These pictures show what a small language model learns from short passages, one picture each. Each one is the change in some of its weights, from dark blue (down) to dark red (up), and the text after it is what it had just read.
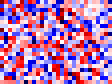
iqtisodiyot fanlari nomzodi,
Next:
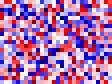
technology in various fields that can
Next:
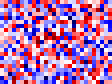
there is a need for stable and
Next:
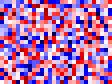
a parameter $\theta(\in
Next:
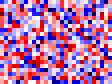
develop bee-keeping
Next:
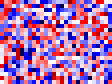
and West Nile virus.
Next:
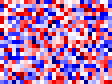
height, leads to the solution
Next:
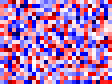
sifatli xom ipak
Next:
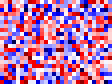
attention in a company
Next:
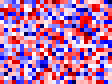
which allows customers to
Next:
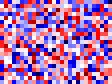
RA patients, MS was significantly
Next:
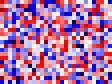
and risk of some selected metals in
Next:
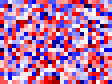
universities gained considerable positive
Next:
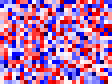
PURL; 10) implementar
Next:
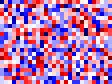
explained minimal blood loss.
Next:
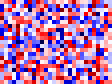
mother agreed:
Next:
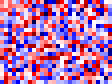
fish resources it is imperative
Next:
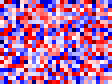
то Нестор
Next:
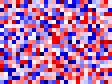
Barri Gòtic),
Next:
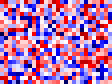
and which threats might
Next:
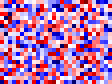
markazida bo'ladi.
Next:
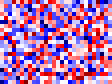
den neuen Anforderungen
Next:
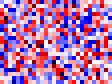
azioni emanando
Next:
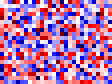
User selects analysis mode
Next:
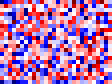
platelet rich
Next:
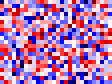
respectively (Table 3). On the other
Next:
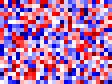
governance by combining these
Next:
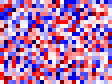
qul ham. Ichimga
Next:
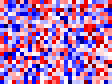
aanzienlijk kan
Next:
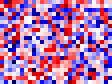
la meilleure manière
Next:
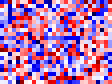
or weighted averaging. 7
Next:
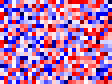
Respiratory tract
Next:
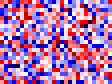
Победа. Key
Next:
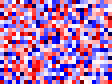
movements. A comparative analysis of
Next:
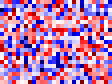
wird für die kommenden
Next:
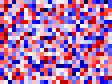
autores (como Longen
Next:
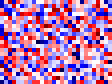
associated with the corrosion product and
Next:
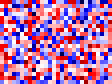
normes, etc.) et
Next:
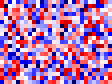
chang zaryadining belgisi
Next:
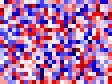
of amplitude is lesser as
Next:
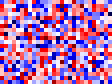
by adding rooms and
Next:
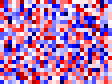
cooperatively plan and design the
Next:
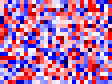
These facilities cover a wide
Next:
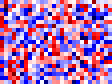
personal relationships that influence the work reported
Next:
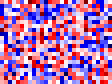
can be evenly distributed into a
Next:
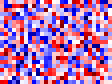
maqomi melodik
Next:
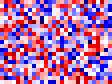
jahon, Ammo
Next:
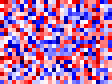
“patient” and define
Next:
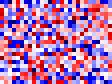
interesados en publicar en el
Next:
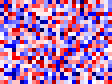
thermoelastic response
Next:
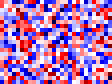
чуқур таҳлили
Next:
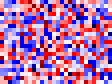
hepático, foi
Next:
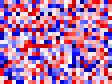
agricultural practices should be
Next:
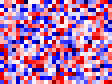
and ether extract was washed
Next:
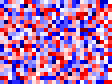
on the Mineral Nutrient
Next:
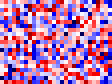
and 1,087 subjects in
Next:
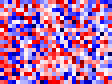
of CHARMM36
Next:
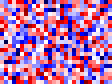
the aqueous extract of
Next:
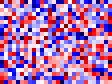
It quickly relieves the
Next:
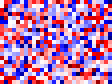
și dezvoltarea
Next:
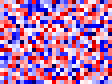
ICD codes,
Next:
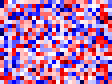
yazarın mail
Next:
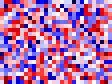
maydon amaliyotlarini
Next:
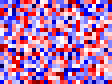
adolescents at risk of
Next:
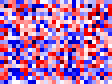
an indication of low variation and
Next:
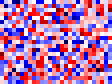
referencia a lo determinado en la
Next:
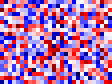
becerileri ve diğer
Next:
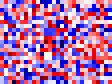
— это анализ
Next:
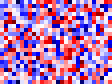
anlamak ve etkili
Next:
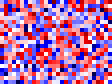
work loops outside the
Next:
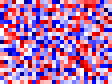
Research framework This experimental study aims
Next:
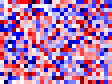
a planetary system. It should
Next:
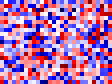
*R. completa*.
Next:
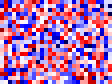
cooperative pedagogy in primary
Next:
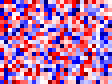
им обеспечить
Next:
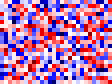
are emerging as a powerful
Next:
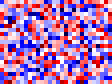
epidemiology. The
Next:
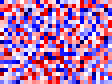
$\alpha_m =
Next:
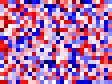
terms of AIC or BIC was
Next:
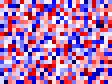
а дрібної
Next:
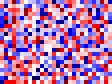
(Should – Search within
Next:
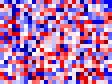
distribusi energi.
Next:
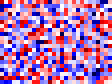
olmaydilar. Shuni
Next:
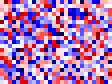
parameters of the Constant
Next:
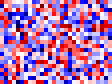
consequences of overall development with
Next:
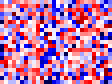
саду позначали
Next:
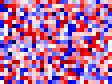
por lo que se hará
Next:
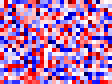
cloud computing.
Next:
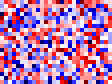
magnitude = B
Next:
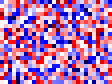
emotions and that of his
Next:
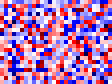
tracing the history of
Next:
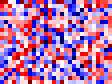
the decision is based on imperative
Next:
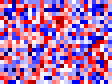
in Gothenburg
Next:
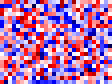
flexible, leaving both
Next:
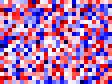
hervorgeht. Ich
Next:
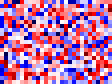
lidos deve ser pesquisada
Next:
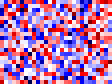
lines are next to the
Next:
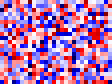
even able to articulate them
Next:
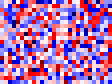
filosófico de la
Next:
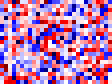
yaitu menemukan teori
